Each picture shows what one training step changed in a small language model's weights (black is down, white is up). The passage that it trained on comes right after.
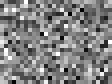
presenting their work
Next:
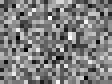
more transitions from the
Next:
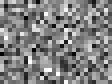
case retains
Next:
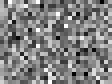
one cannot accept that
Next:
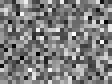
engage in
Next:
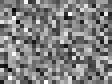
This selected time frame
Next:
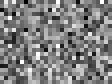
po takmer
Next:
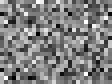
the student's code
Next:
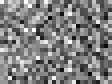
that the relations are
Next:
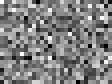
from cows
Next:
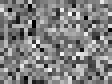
as contig
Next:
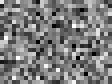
VRDs is
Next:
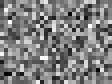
investments and future
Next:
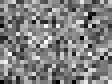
e regras
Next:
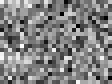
here that the
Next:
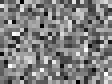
due to the large
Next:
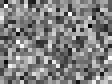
contribution of the disc
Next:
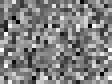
a result of increased
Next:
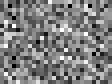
given system (the
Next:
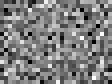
allá de una
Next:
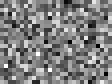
symmetry. In our
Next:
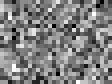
to have a probability
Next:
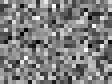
show the same
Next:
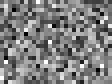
molecular interpretation of
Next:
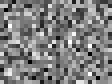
era una práctica
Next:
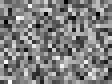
stars for surface
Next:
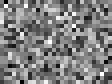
approach of multi
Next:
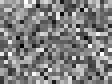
In the simplest
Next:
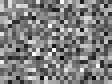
been discovered that
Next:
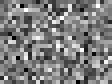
from ARCUS
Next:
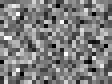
\mathcal C$.
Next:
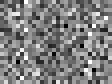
\\ \hline
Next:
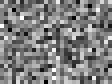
beradi. Bu
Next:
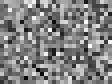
For the new
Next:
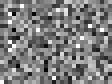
sufficient image resolution to
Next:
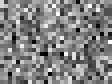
tax remains
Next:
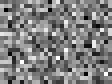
Das macht was
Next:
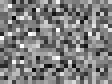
frustration or
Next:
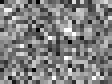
respectively. }
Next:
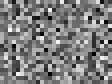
engaged in the
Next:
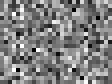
with the radiative
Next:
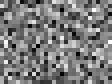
down quark constituent
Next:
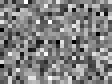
prevalence of
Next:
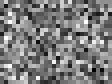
is the propagation constant
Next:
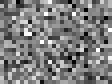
то есть
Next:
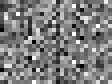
ciento dentro del
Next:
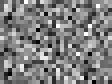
A and B was
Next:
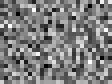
mirror plane
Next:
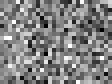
findings indicate that the
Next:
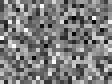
masses between $\sim
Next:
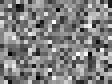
birligini aks
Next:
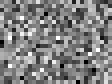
related to the light
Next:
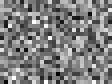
data, solid
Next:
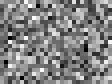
the objective of the
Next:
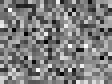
sagen) als
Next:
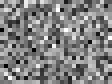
fig. 8 we
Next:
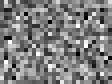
of Optimized
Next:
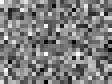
constitute an academic
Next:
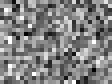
to meet the
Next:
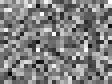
in the same
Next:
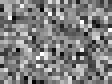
as mother
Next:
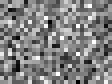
compared to more traditional
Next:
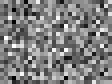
not considered. As
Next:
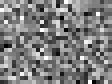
a specific sample and
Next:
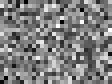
in several influential
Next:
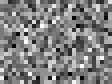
they had what you
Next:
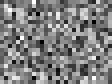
amplitude can be increased
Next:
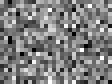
almeno da
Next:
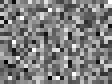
in such examples.
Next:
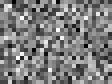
compensation is
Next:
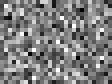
ZEUS and
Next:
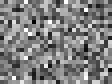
the right panel of
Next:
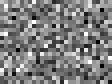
experiences an strong
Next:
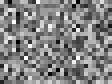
Yoo et
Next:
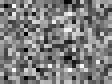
clusters. For
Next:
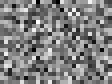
(b) shows
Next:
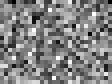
1 to type 2
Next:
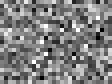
meant their
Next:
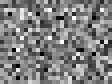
starting from the
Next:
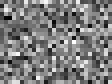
bright and dense
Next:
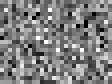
with calculated results as
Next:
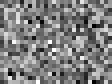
a la introducción
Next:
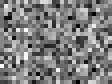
$ and $
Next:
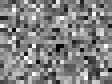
the reddening
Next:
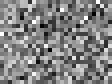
the various behaviours
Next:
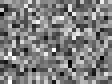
itself. But most
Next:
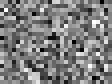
provide an essential building
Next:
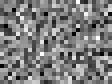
smooth boundary
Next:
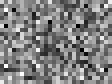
from different users be
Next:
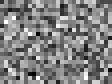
the initial Gaussian
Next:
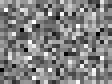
society. In our
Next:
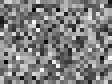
units in the
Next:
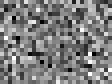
a higher GPA
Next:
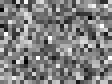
of ICT services and
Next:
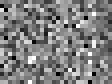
needs to be
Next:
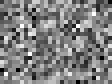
to see if any
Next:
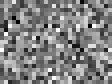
a result of
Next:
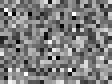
yet suppressed
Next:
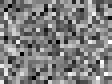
porque constituye una
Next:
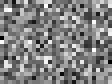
Science and Technology of
